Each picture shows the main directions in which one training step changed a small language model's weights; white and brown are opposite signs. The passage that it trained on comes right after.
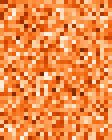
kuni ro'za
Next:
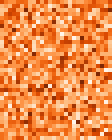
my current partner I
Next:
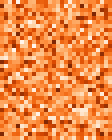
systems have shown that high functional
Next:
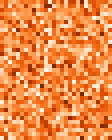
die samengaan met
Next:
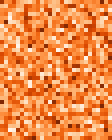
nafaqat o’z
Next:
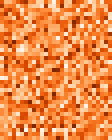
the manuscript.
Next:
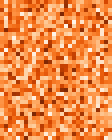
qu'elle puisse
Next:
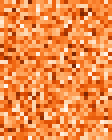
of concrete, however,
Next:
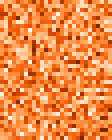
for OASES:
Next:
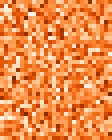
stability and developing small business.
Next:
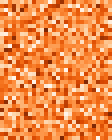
performance, and that competitive
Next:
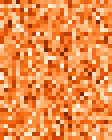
to prevent deviations between
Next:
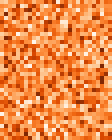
experiment with three different approaches for
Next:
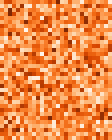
технологии производства
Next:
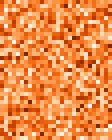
În practica
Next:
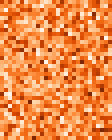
olarak değil
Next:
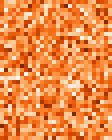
a cloud-native
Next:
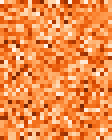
permite classificar os
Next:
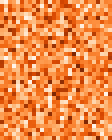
environment, flow regulation, regulation
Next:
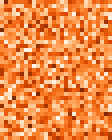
relevant policy makers and other
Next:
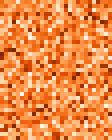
People’s Republic
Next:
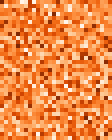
saúde visando elaborar uma
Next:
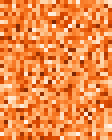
Dependent Variable:
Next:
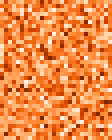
uma fase inicial de
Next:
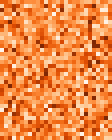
early years deaths in
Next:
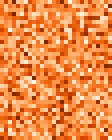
principio dell'accesso
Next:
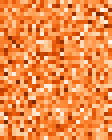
h at 37°C and
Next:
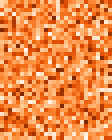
indicating the subtle
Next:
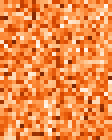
economy is facing a major
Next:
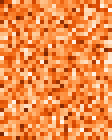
seekers who had
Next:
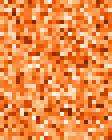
The results obtained from the
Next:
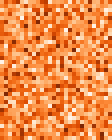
tili bilan chet
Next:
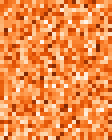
with glass spreader.
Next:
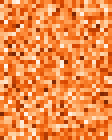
that the arithmetic
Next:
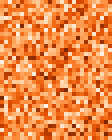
with a high data rate,
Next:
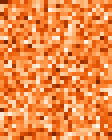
tars obtained when using
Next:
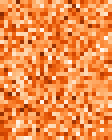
Воспоминания о
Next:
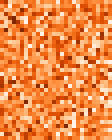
B vitaminlari
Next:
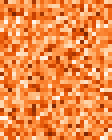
и предикативный
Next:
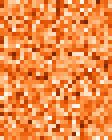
capacitor current i_c
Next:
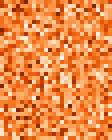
China experienced the highest increase
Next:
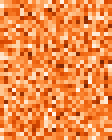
Lawspet Area at
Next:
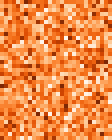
in the event that the
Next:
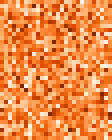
the state of the initial
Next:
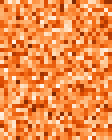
is investigated. The
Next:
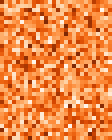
the conviction of the
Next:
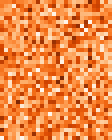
Framework Convention
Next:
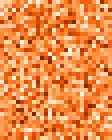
markazlarida chiqayotgan
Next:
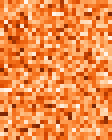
unique in presentation as
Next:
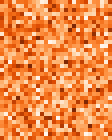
qilgan. Aynan
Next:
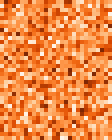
им. Жданова,
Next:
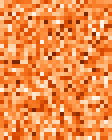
researchers. The possible control is
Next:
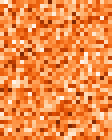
de negócio, os
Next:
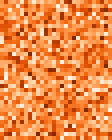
of the National University of
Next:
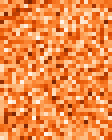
served over the period with
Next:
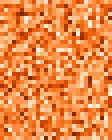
kuchli siydik
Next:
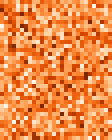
theory. The resulting values of
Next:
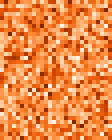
и М. Н.
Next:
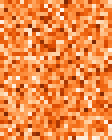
originally carried out base on
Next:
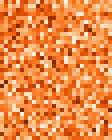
даражаси эса
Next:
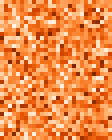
identifies common themes of
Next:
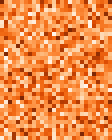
de la educación de
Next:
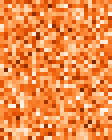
the mechanisms underlying
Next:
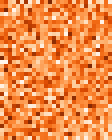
complexes so stable and we
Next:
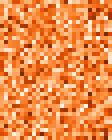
CV Age in
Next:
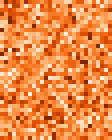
day is a new day;
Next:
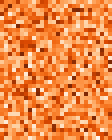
the Office of Press
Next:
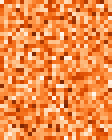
the model. Application of
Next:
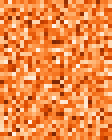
and hA_1
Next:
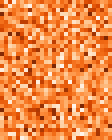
ethanol. [3]
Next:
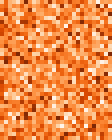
in road infrastructure, failure
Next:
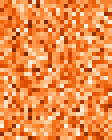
healthy weight through health education
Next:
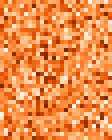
with staff productivity
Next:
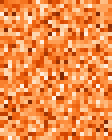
peserta pelajari
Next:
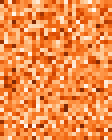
Statistical Data of the
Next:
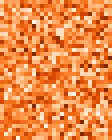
inicio de una
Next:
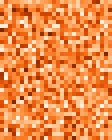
you to see if you can
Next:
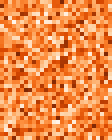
da ordem moral,
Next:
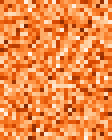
tackle with these
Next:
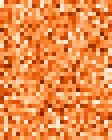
While some cases are connected
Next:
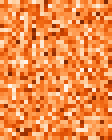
terminology, technologies for
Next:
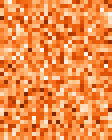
3. Расулов
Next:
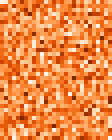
presentan una variabilidad en
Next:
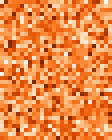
of the Landmarks and
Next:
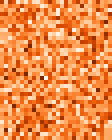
un ceremonial
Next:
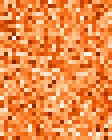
replicate your study,
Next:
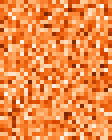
of sufferers,
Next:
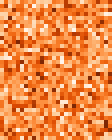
necha omillar
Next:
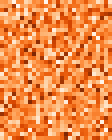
scholars with an interest
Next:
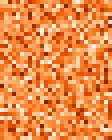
semble limité en
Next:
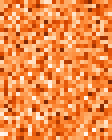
that it may be used as
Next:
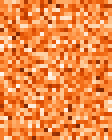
азота и
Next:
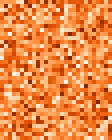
30° in the ratio of
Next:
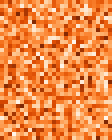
aviculare L.
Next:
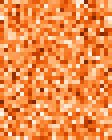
audit departamenti
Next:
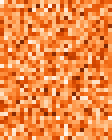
to determine equalisation
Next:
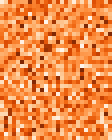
to analyse patterns of interaction
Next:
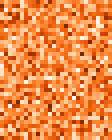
w Pieskowej
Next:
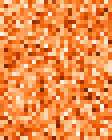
(last visited
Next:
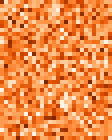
immediate sales by
